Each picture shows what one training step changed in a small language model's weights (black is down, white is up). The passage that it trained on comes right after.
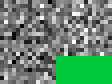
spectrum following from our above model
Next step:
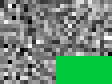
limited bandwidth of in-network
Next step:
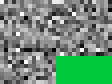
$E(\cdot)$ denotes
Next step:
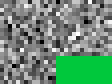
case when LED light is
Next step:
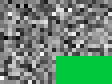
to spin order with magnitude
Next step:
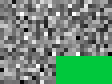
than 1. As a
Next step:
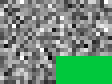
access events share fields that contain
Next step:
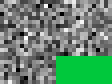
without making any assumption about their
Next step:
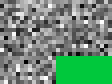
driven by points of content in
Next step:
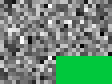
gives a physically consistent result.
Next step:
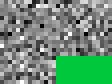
inside of elementary particles,
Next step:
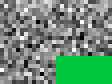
theories in terms of functional
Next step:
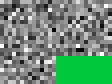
modulus $k_u$.
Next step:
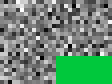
The two block layers are connected
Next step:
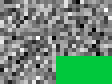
both covariates and
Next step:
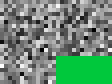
of the profiles concern the
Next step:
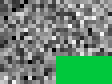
for LiCl,
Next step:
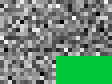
excess charge at the junction
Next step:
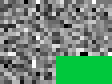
and its amplitude and phase are
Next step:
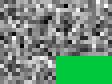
very similar dynamical sequence, with
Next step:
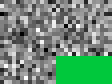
setup is sketched in
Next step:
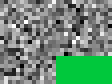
are significantly smaller than those predicted
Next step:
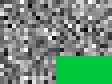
images including super-resolution,
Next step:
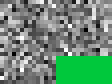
is a substantial research focussed
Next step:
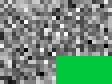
experimental evidences. In
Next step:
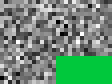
the numerous terms that results
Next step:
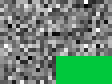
case, employing a
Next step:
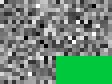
a bound on $\kappa$
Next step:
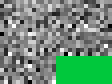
strong external field, all spins
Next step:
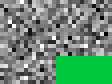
review the framework of quantum error
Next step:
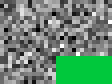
annihilation operators and the anomalous
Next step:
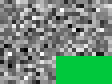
exchange rates hinged around
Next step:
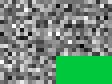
force problem as actually being of
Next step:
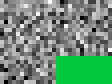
above the resonance region. The
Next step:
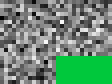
so-called fast cooling regime
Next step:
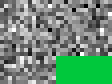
absorption. Our results imply that
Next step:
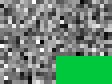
embeddings of dimension 400
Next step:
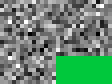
clock cycles, she
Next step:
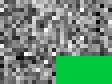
an insulating state.
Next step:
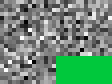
using the same serving stack
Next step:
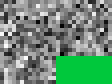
but additionally shifts other
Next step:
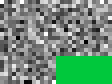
``normal'' decay phase satisfy
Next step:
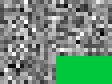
misfit dislocations tend
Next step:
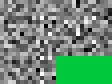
of \bk\ leads to
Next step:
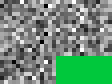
takes a certain amount of
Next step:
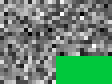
0.1 or more.
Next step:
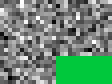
FE} \quad
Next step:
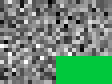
be two-dimensional and have
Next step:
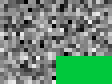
energy and leaves only parallel
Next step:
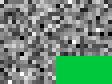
a factor of 3/2
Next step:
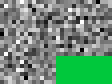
gravitational softening to be the
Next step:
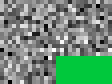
of choosing best fit values
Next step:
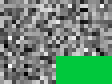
the hard sphere fluid forms
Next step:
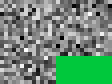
in the draft tube
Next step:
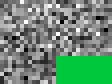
can be analytically transformed to
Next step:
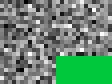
and impact in the broader
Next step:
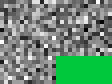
Union under the Grant
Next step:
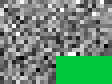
access the same physical memory
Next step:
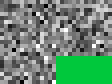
the nonrotating limit.
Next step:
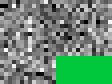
ternary platinum
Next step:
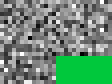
one of the most common
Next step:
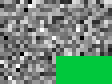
Note that, were there to
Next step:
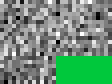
that applies lightweight modules
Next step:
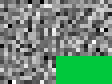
the $\Fm$
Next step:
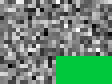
\sep Asteroids
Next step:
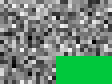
for 60 days for a variety
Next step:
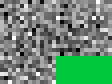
kink-band located with
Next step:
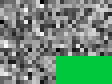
the Panoramic
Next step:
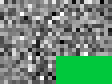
$H$ which is proper
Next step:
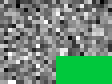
and SUSY-GUT
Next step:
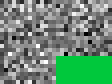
mode-locked laser,
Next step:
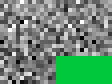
schemes will be denoted as
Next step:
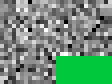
calculations. These findings indicate the
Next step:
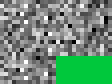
allows us to make an interesting
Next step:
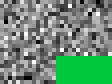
when large cat states are
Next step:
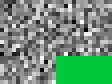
defines a physical state, in
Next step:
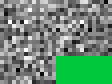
graph neural networks can be
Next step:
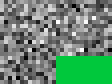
of contiguous
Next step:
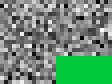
asymptotic behaviour of $\epsilon$
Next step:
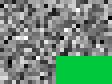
Exploiting such symmetries,
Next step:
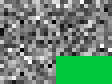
Dividing the sample into
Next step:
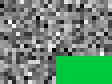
attempt to extract information from
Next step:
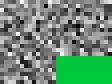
use of both robust and
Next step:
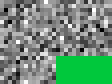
is averaged by volume fraction and
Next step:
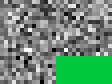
to the invariant mass is
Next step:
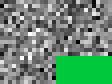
acceptable, we need to
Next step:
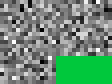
tensors is to take
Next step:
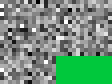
scanning pattern with 90°
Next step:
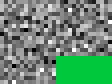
of the perturbation corrections in terms
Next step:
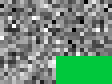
sintering (tens
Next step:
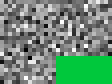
of course, defined in terms
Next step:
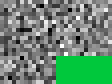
sub-directory contains generated
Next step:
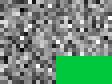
excessively heavy and
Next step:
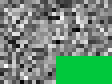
to its participation in the
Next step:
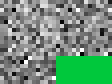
lines. (d)
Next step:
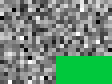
state, corresponding to Alice
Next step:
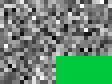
2022, when mean wind speed
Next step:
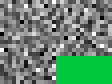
Yet the reservoir expansion also
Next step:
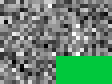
as for its applications, for
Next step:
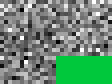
L1 must be limited to
